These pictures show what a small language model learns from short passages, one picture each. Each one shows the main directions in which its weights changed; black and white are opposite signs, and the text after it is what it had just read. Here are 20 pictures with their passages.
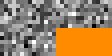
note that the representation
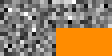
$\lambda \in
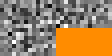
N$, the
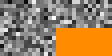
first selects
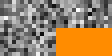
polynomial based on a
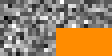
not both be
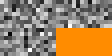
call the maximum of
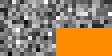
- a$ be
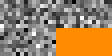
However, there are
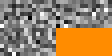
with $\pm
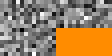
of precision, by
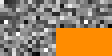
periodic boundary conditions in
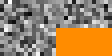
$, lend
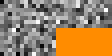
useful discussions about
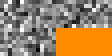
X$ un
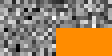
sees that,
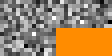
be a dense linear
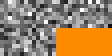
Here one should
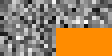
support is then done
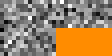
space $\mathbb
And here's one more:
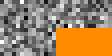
able to prove
